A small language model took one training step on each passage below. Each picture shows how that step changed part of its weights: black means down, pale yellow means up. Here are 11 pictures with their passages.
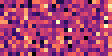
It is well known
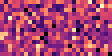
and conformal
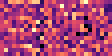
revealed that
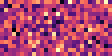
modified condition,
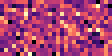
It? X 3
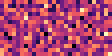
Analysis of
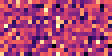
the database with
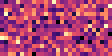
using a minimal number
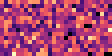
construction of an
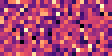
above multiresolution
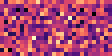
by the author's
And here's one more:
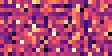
a double complex
